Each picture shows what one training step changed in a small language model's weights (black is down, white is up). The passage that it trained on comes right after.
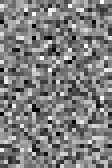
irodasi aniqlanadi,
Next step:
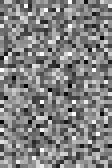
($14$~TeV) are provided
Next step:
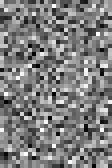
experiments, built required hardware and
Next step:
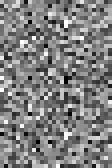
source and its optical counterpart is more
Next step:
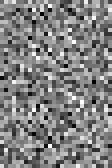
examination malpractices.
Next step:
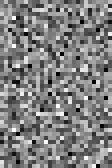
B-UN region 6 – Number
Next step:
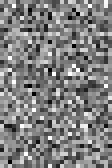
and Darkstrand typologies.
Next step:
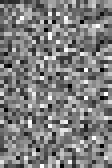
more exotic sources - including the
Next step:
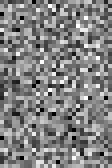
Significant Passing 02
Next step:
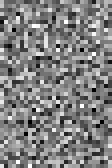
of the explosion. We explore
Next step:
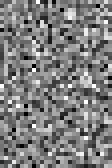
provem galpões,
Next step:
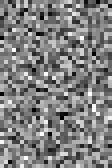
rigorous condition for
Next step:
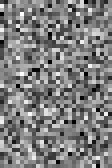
M_r \frac{\partial
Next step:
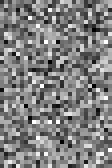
a 1D-2D CNN
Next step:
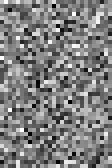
p_H did not change more than
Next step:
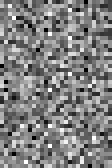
vacations, employment
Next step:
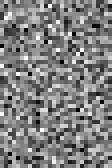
not only refuses to clean his
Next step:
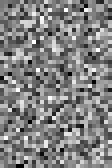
is conveyed through a detailed
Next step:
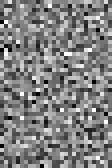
legislation. Keywords:
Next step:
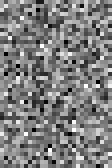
group holds that He has all knowledge
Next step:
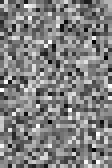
and {Shirasaki},
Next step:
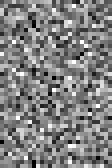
is needed in order to ensure that,
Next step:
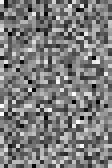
disputes into major crises.
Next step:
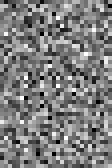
universe for closed dust dominated
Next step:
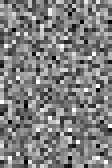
oscillations at the edge of the
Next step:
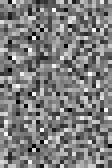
SCIENCE Field of
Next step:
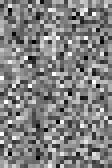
Very Long Face 5 Table
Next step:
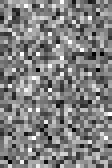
заповідника виявлено
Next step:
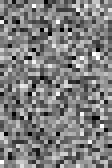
Control acupuncture
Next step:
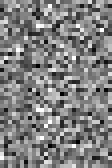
The observations were carried out with the
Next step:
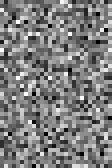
foco na usabilidade, e
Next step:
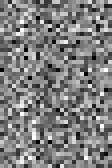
material science[4] and
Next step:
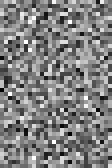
language teaching and learning*. New
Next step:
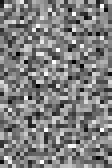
measures of switching capacity.
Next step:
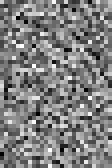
This study examines the clinical and
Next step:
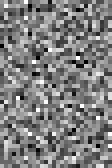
simplest model for an oscillatory
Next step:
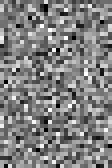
identities, allowing the template or
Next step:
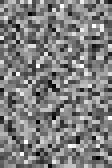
use of similarly weighted
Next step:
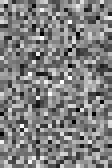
not as an effective drug (Figure
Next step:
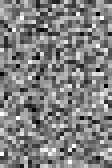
children to a group of works and,
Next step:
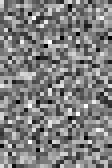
in the Collection of his
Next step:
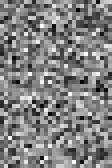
transfer capacity enhancement and better power flow
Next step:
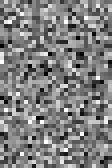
visual impairments. We aim to
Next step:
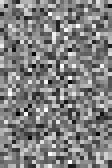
AI system. The documentation is good
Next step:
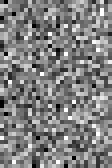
faoliyatini tizimli tahlil qilish,
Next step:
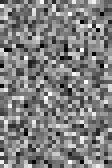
no longer conduct interest aptitude tests
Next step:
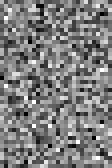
rate of the mixed-mode
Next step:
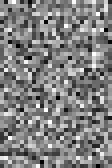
також представники
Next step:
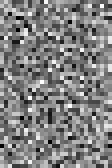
by an internal technical document used for the
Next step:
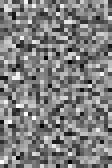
from four three different data sources:
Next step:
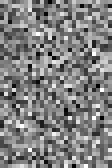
a fluid catalytic
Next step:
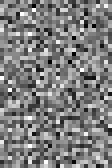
both the HO corrections and the
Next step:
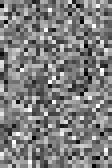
sensing technologies, or adapting
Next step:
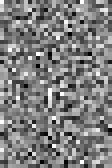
in much the same way as
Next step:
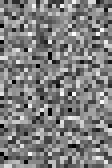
on the goal of delivering a
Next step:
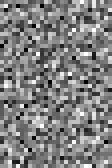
вопроса, но
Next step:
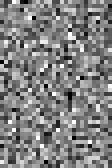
Su realización permitirá
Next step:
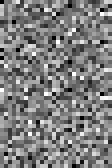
al., 2016). In addition, other
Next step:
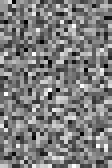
analysis presented above, the power saturation
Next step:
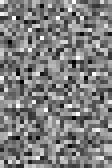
of occlusion by patients with different duration
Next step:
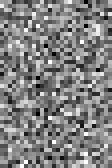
of toxicity. Most of
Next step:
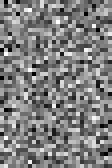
decision-making. Keywords:
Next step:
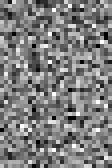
difference of temperature before, during and after
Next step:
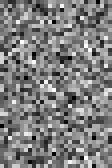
prevent spoilage, and are
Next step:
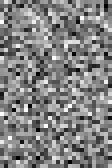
avoid the potential influence of seawater
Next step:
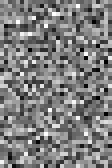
of ethanol with 10 mL
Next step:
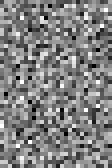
is the energy, which is minimized
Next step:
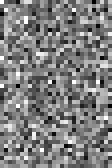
decay mode: $N_L
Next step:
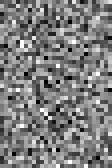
the induced triplet and singlet
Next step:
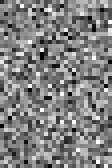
one AntiAxiom.
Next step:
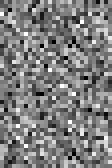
In feite is hier nodig
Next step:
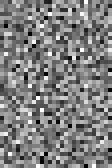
NCMs are the extension of
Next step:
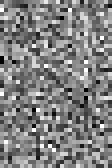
spectrograms; (3)
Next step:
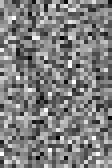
one misconception concerning the
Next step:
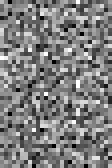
than half the time and about 22%
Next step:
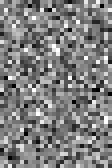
production of milk per cow
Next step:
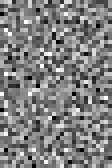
Force The draping force,
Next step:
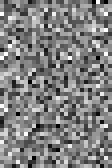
100 COMPANIES**
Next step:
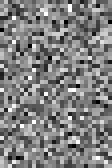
a sense of purpose and satisfaction in
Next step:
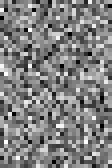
inherentes a una estructura
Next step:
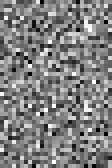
by some other coupling (for example,
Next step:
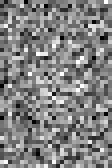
The registers used here are
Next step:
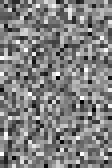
boundaries. The Ricci scalar
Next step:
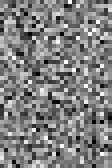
yrs. Concerned with
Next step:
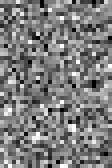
он решал всю
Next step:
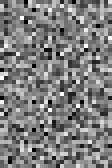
lingkungan telah
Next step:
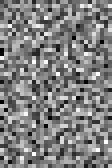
iones de cobre o
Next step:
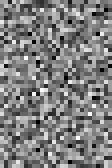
soft launch of the app to
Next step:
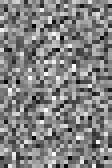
burial. The objectives of the
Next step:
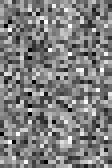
análise é autoaplicável,
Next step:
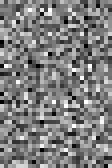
lacks impulse response information,
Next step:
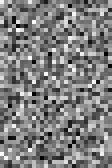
yang menunjukkan bahwa
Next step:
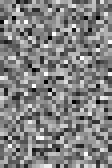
are required for increasing $\Omega$. The
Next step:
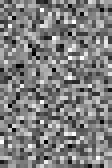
well in the first two relations,
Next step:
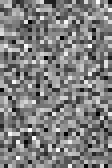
in bulk pH affects the charge
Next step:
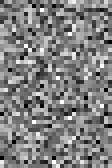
{\it i.e.} the clusters
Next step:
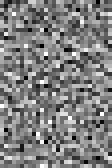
of the two $\pi^0$
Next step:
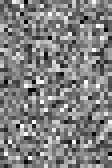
P states are noisier and
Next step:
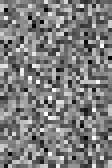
condition, morality, shared
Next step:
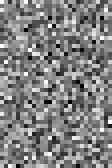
equations $\mathcal{L} \cdot
